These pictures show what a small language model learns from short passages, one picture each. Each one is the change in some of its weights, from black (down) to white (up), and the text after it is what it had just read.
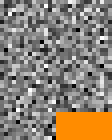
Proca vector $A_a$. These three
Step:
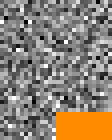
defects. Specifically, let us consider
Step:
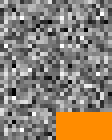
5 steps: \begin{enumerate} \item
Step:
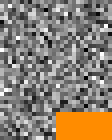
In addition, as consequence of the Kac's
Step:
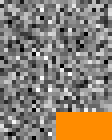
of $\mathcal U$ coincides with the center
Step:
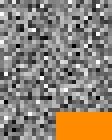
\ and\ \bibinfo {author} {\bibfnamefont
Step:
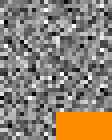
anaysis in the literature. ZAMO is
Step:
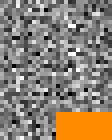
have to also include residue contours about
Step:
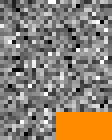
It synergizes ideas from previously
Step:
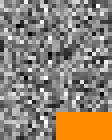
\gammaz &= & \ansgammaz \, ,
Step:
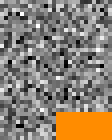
of Sciences, University of Tunis
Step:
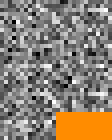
leading order potential energy corrections \beq \Delta
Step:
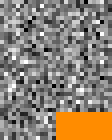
\end{equation} It has a global
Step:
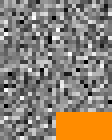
especially for multiplex gas-phase molecular
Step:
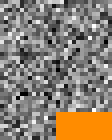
In other words, the release strategy,
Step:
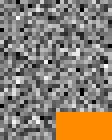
guaranteed by imposing a
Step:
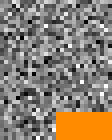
In section 4, we mention the advantages
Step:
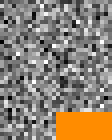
case match onto the analytic predictions. There
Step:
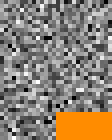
In such a model, the components are grouped into
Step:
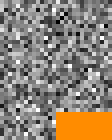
of a hub of degree $k$,
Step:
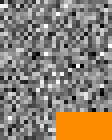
results by fitting an equation of the type
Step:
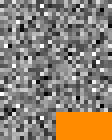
\qquad \in \Mat(\cH)
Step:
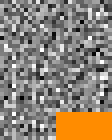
the experimental set-up.} \textbf{a)}
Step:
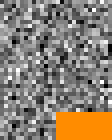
individual distributions are Gaussian-shaped but centered
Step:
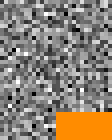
sums must be pure real. This allows
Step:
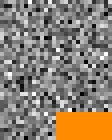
for $M$ electrons are obtained as Slater
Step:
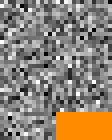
studied the performance of direct and indirect localization in
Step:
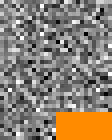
\ee The Hamilton's equations of motion can
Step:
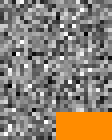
probs = softmax(V h_i)
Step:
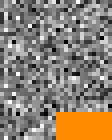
slides by gentle heating.
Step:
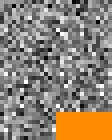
$m(t)$: \begin{equation}
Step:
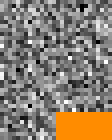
J., Cronan, T. P.,
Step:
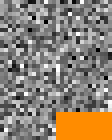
U(1) standard model that includes both
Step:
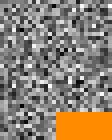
the two stars subtracted) for one of
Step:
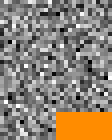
invariant cousins. According to this
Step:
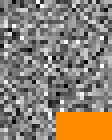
extracts dense subgraphs as
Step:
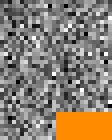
Killing tensors for the flat metric
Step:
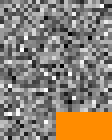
the above values with those of compounds having
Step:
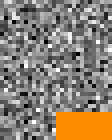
Similarly, we ignore all inert
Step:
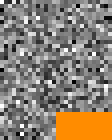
$\tr e^{-\beta H}$. However, the results
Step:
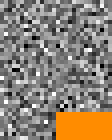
contained in the neighbourhood of
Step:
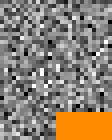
the Galactic disk. We also excluded the
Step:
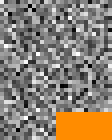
$\delta$ are proportional to $\delta$ while
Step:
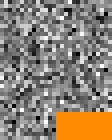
very similar result. In fact, this simple model is
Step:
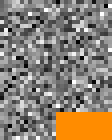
shown to be equivalent to a free falling
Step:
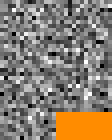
Nauky Ave., Kharkiv
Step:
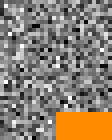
acceptance cuts. Hence, for our
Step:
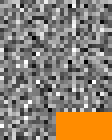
In this section we discuss a new model for the
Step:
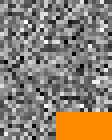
interpretation of the ($L/M$) ratio.
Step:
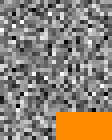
resulting fits with best-fit parameter values are
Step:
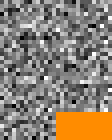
beyond the GL framework, namely, within the
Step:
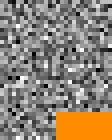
has been found in modeling the 14 SEDs of
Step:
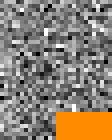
we mainly adopt the first approach to build
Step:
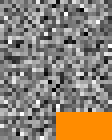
the median item shares 84\%
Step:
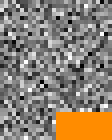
to the non-relativistic expansion inside a
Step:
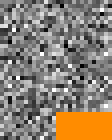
$N$ sectors with the decomposition matrix
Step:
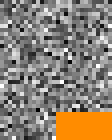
sector GDP. The fit of the
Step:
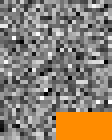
pumping is of variable duration
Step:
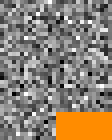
HMI | The operator may perform wrong action
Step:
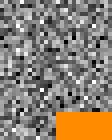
&= \sum_{\ell\in\Lambda}\ell
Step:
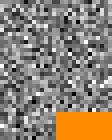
and CXB emission provides the best fitting
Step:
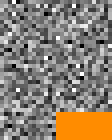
them to successfully reconstruct super-resolved
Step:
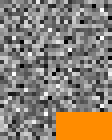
the lattice. In order to verify this prediction,
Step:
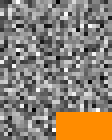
minima of ES~Cnc shows a
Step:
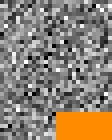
radiation with such a magnetic core by concentrating
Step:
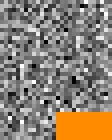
by communications technologies that results in systems
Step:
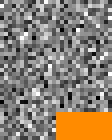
solution of the problem is further justified in
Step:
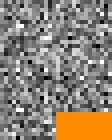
accuracy of relation (\ref{eq06})---is
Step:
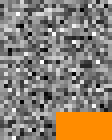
\ifreport \section{Proof for
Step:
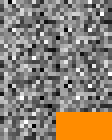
\centering \includegraphics[width=\linewidth]{}
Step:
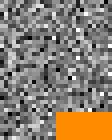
times, the high kick velocity can easily
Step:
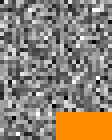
blends masked regions into free space. Since
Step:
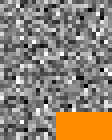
This in turn suggests that our sample might be
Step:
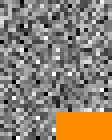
metric on $\cM_3(R)$
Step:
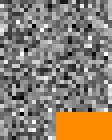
so-called Curvature-like
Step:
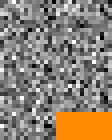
strategy for accomplishing the task given
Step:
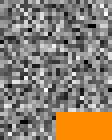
be done. Besides, from Proposition
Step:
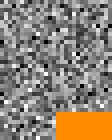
probability from unaware to aware given by
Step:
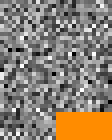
the output signal for a particular internal state \be
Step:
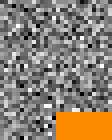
and then to port 4 (port
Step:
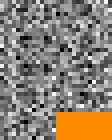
work, we only need to focus on the special case
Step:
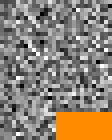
recentre on NGC~2276 is
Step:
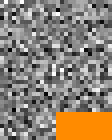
angle of the rotation vector estimate we need a model of
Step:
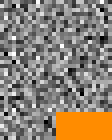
run the optimization for different objects and varying number
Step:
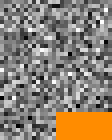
the eigenvalues evolve monotonically to
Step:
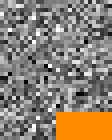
the above-mentioned diffusive scaling,
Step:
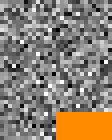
and plunging orbits. Our results find
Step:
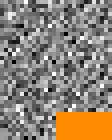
communication process by which sensory data is
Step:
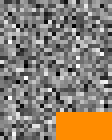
The variation of the amC dust sticking coefficient
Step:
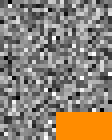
about the number statistics of the A atoms!
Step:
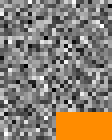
The data points are from Uemura's
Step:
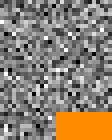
discreet components. Electrons are
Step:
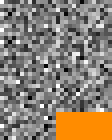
on the AK13/GAM calculated
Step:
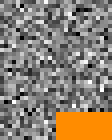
Since its foundation in 1962, the
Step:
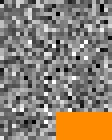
includes no correlations. If $\alpha$ is chosen
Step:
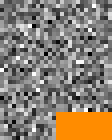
close to the relativistic compact object
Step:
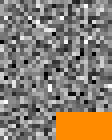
one community member may subsequently help
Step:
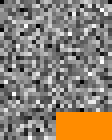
vacuum of 10$^{-6}$ Torr. The
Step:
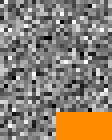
reliable and particle numbers were actually counted rather
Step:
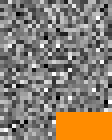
on derivative prices in an intertemporal setting
